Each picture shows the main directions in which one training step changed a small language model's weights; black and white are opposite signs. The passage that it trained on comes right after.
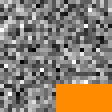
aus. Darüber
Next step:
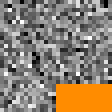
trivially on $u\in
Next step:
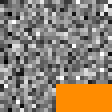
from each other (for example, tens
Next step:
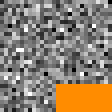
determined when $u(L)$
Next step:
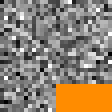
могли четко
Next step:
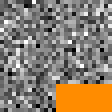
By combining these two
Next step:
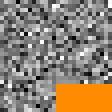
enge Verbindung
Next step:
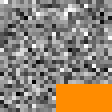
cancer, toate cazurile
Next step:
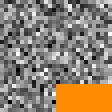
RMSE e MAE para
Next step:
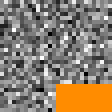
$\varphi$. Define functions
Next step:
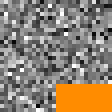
with infinitesimal character $\chi$.
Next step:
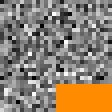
is obtained by a weighted
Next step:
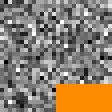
iqtisodiyot va
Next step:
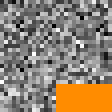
o paciente, assim
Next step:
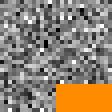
a novel and somewhat
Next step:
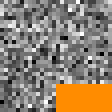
a curto prazo, a
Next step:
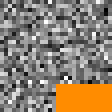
ths spectrum and at its edges
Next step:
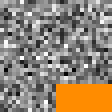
the $p$-adic Chern class
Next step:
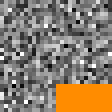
uso inadequado de
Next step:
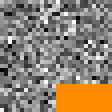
Gaussian random variable, the
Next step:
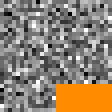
the events shown in Fig. 1.
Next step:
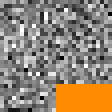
Ana bilgisayar
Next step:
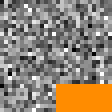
$L^p$ construction along
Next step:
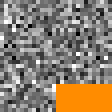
caractérisation des
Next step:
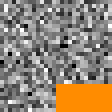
worldlines can be
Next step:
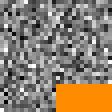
estudo encontrou
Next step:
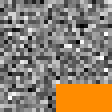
mental retardation according
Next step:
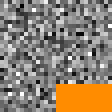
for red giants (left
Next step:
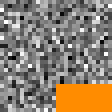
Spectra of $\L$,
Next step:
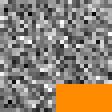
converged eigenpairs
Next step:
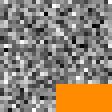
para su procesamiento
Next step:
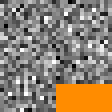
reach these objectives,
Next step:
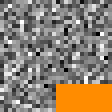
of Fig. \ref{12} is
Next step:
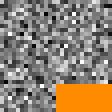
\bigskip Referring to the
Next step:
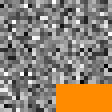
Șe-am iubit
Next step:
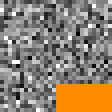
color. The correlations between density
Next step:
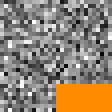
aluno para o conteúdo
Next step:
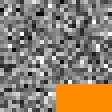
and $\Omega$. We find more
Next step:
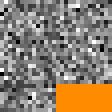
va diagnostik
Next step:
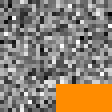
analysis to detect anomalous
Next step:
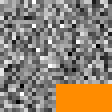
dayandığını ve
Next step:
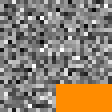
diversification obligent
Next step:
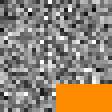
classical methods for load
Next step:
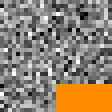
velocity differences.
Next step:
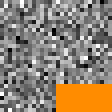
suv obyektlarini
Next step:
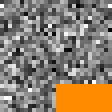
In this way, every even
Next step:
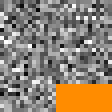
FPs. The unstable
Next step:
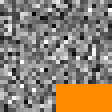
and later uses tang.
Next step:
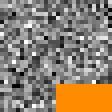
function equaling one near
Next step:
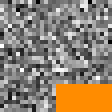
given energy, deconfining a
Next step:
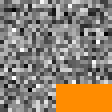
instansiyasi ish
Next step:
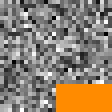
argument, closing the
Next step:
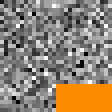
so the state of the least significant
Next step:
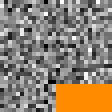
indeed rational. Please
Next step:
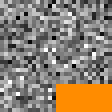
the height of the coefficients of
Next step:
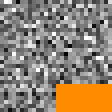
programında bulunan
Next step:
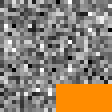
is the tangent vector (there
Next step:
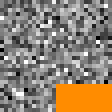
extending up to harmonic
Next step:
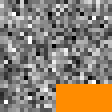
the presence of nonlocal term
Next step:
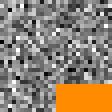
sociales en la gestión
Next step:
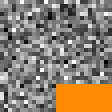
same proof works in the case of
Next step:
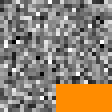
improvement on apriori
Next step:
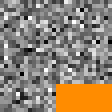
... }$ is given by the
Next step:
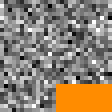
ESs after each fused
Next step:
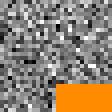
mixing \cite{GL}.
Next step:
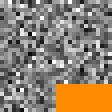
Presiden Indonesia
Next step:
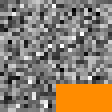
There is actually a
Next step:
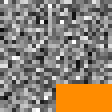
a solution. We have found that to
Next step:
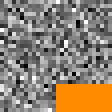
\eqref{SK29} and
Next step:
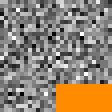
very large. The reason for
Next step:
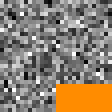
Several early works have
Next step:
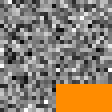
a target PMT}
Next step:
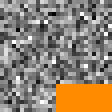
In the analogous setting of real
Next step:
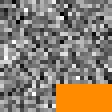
at the stalks of local
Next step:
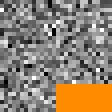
suited to understand
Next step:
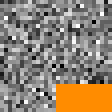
человека» и
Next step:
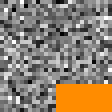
the property (iii) holds
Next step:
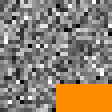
tel, l'augmentation
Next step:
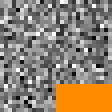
($\Delta \eta \approx
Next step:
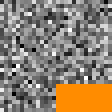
equation \eqref{eqell} has been
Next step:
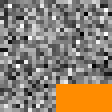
bound on the covariance at
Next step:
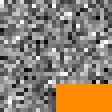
cual permite que el
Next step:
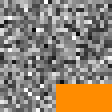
chalcopyrite to
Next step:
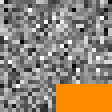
the effect to enhance (by
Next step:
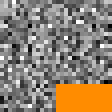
\le \frac{\epsilon|| S
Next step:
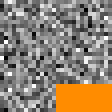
$ I \to \alpha(I)=
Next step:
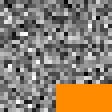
to millimetre emission
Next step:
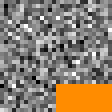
of the collision operator requires
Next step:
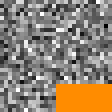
\& systems & Limits
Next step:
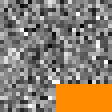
not merely a stressor;
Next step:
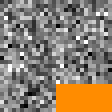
з одного боку,
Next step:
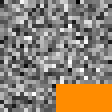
Scientific Herald .
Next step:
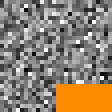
single oscillation mode with
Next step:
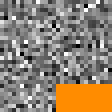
lens once explicit zone
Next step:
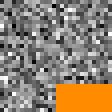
die Forschende bei
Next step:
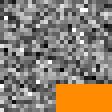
олиниши билан
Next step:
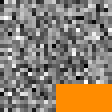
valid, and force us to
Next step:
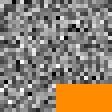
system of phase-field type},
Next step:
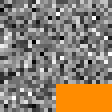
Kalit so‘zlar:
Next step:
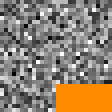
$\tau_e$, which thus
